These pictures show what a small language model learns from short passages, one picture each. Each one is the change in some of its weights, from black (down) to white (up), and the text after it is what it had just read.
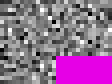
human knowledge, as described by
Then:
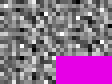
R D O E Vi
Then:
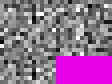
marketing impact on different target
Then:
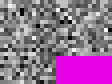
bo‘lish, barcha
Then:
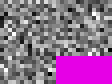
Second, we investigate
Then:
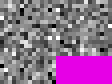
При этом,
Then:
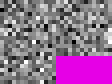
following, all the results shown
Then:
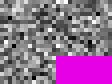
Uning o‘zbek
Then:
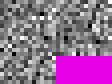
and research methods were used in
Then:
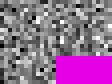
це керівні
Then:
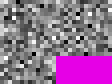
overall average and General Education
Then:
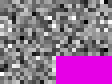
Qualidade 0,3
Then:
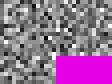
Statement The data that
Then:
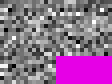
ish grafiginini
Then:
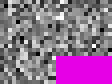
til, tishlar,
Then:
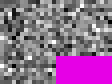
a promising dopant
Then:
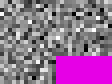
biofuel production in
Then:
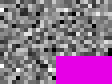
epicentro activo
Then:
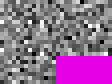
kept on digestion
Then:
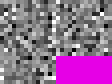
there is a range of the
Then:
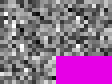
form a part of a complex
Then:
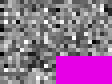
de Guisilini
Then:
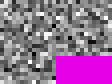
singularidade são
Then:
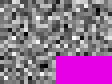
with potential medicinal activity.
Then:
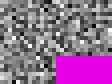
of consciousness and is
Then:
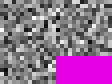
part of such a process in
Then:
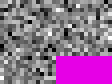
into the dominant conduction
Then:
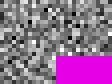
first and second chambers
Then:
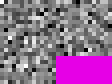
The question is: What states
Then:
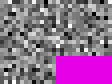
they converge to the
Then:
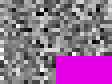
consumption and the cost is
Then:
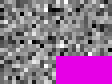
His works, so
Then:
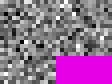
animal a outro,
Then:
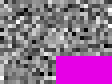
real time through the use of
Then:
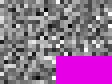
this study is to determine and
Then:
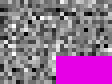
case studies. However, the
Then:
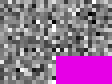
що актуалізує
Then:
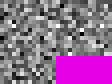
content. The tensile
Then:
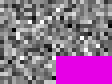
differentiable function on
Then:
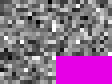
representa la pendiente de
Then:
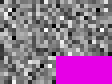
all trusting public
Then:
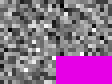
op financiële
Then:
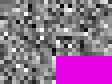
that these undesirable
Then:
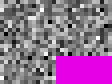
2000 is already used for the
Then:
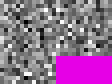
монополии в
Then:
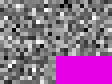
pathway: the Beijing
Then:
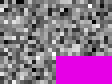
podia ser acessado
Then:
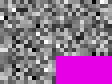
Matveeva, A.
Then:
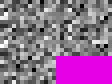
consumption of fish. In
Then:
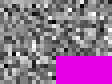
which are widely covered.
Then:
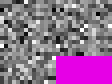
consensus mechanism,
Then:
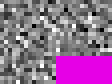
life are generally associated with the
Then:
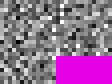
relation and aware about
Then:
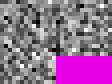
three possible dimensions, one
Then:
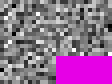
moved halfway across the
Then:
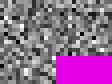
Illn Inj
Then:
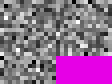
Иностранный язык
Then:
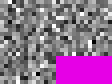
so that they are not
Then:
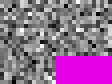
still remain essential and create
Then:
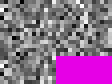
performance in picture
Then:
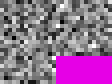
para obtener nuevo
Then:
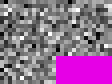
community sample: psychometric properties
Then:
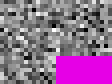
less informed members of the
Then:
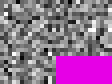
bits using these positions
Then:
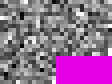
são aqueles que:
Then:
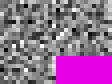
used earlier).
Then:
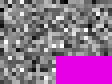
hosil qilganiga
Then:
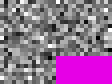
payouts based on
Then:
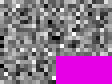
Université Paris VI
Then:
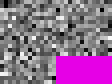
engaging soundtrack
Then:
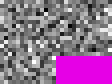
this study is to evaluate the
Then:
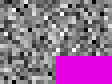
mode. At the first stage
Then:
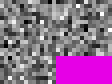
the procedural decomposition
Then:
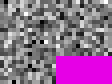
people will meet deaths
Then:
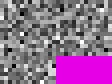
г. Бухара,
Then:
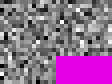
estimates of economic activity,
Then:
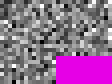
were conducted to show the effectiveness
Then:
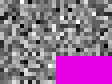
по внутренней
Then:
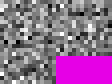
p from translation does not
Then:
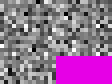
O'zbekiston Respublikasi
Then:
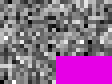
de su participación en la
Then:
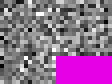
been already acquainted
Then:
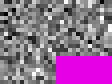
key figures within the group
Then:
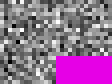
va muammolarni
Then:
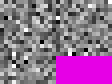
development activities. A necessary condition
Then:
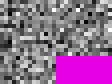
contributions This work was carried
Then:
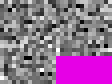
advantage of the HMS
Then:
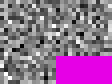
функции не будут
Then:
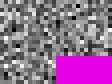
an innovative combination of two
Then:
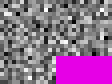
on Magnolia
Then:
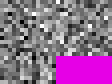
false positive alarms
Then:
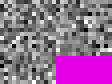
surface can be seen with the
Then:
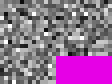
Бу ADAMS
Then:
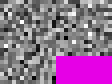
in accordance with this
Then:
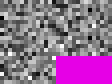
Airmass ^b
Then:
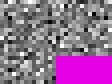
be approved if all the
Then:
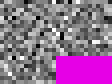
and use of electronic
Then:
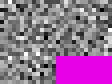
including training, knowledge sharing,
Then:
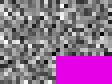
Casting Machine
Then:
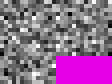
could have appeared to influence
